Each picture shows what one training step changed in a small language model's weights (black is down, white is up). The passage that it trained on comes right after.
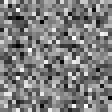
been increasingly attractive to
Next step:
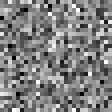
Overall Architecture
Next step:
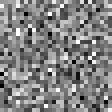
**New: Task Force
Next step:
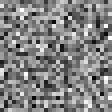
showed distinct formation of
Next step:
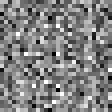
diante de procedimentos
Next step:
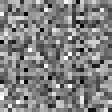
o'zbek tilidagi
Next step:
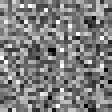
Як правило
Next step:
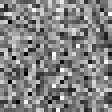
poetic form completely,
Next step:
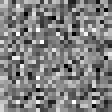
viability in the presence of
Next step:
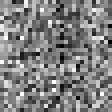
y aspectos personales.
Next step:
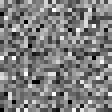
ko'ra, O'rta
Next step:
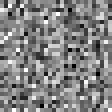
Saúde [Internet].
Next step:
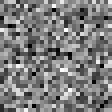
analysis options were concerned. So,
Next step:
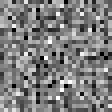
mencionada cosecha de
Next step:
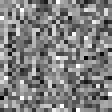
and calm the mind, while the
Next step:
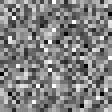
have started talking about
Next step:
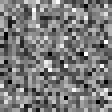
communities to learners.
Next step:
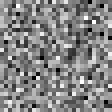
of body fluids is
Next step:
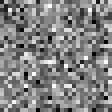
government areas have been
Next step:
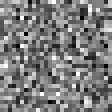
could see when continuously
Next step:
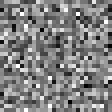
omilining kamayishiga,
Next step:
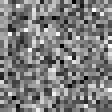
chondroprotective activity.
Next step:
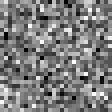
approaches do not consider multiusers that
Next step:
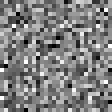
vent xoca contra les
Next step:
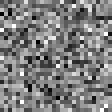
publicidad del “Teatro
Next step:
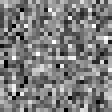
story 'Flowers' and its
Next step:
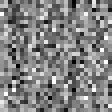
kaitannya dengan repeat
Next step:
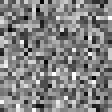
consider before investing in an
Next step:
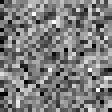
instantaneous nucleation.
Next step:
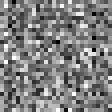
price and the quantity of the
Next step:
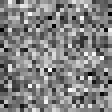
performance. Completed Financial
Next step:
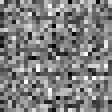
omillarni aniqlash
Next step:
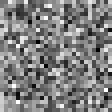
and discover patterns in
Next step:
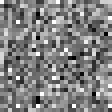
ta' sirlarga qarshi
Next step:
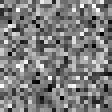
la responsabilidad de padres y
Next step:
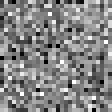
in het overdenken van de
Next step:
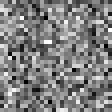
3 mg/kg/min followed
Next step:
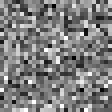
technology level 50 Figure 11
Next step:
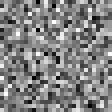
scenarios into the model, we
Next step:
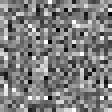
14. Ибрагимов,
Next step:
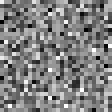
el tiempo y los personajes
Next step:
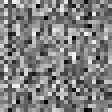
and their work, where there is a
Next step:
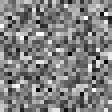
in two dimensions and the sound
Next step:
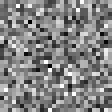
the base station. After
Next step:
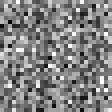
were collected from plants grown
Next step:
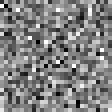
frequent source of
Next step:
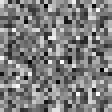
in the community and its roles and
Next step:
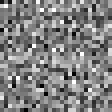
both the rings is exactly like
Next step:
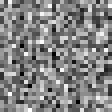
metodikasi, ayollar
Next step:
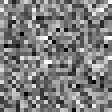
scales that are directly
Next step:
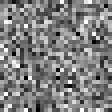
(14.28%) trabajan en el
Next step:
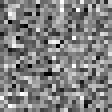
asked to sleep well.
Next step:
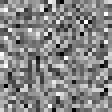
- bu hech qanday yapon
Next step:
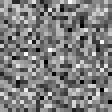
esce la prima versione
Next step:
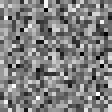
For a line source its
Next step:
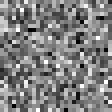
the immersion solutions,
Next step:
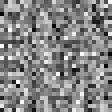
yangi bosqichiga -
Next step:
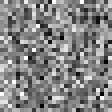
be present at a concentration of more than
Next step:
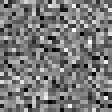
valores, voltados à relação e
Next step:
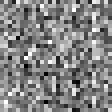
during the learning process took place.
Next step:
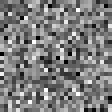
(*baseline*) e a
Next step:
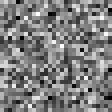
# Create a dataframe of
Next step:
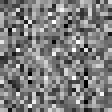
jarayoni, uning
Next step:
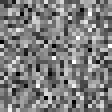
procedures (e.g.,
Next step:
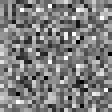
in Sultan Kudarat is
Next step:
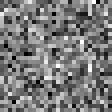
feminino. Logo mais,
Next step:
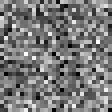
utilizadas para suas atividades
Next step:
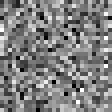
Por lo tanto, la participación del
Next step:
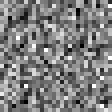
three selected surface
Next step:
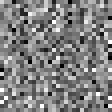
millénaire : Au
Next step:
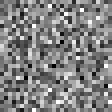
to be repeated. Operators
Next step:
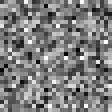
Virtualization is nothing but
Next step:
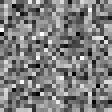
times of both insects on the
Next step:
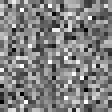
komplexe Struktur,
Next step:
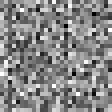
of their organization and of the need to
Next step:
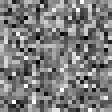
the negative impact of stress on
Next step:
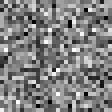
4 or 5 drinks in under 120
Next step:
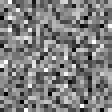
i inovativan proizvod,
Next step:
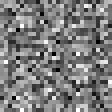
туризма в ВВП
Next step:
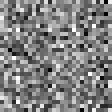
of international standards for
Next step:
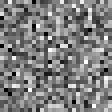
accommodation policies in the
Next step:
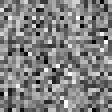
Before (B) and After
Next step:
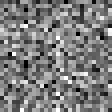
A questão fundamental para a
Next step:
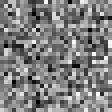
port (LSP), gas
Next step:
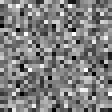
la pesca y la acuicultura
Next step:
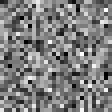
Nacional de la Patagonia
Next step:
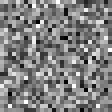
cm Bodentiefe
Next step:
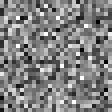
20% and 28% reduction in
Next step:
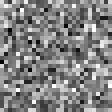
structures that span the entire
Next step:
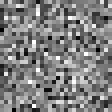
Innovation Action (RIA)
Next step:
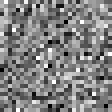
as noise, vibration and
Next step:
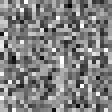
the Slave cavity as a
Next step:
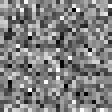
the results of Russian experimental
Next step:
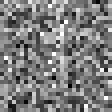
drug is used to treat a condition
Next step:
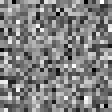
klarer zu sehen,
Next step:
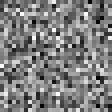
would best predict essay
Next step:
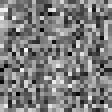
control flow while the data
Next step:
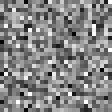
bekannten Befund einer
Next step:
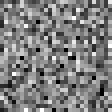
Mobile IPv6 in
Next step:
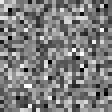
del Piombo*, Milano
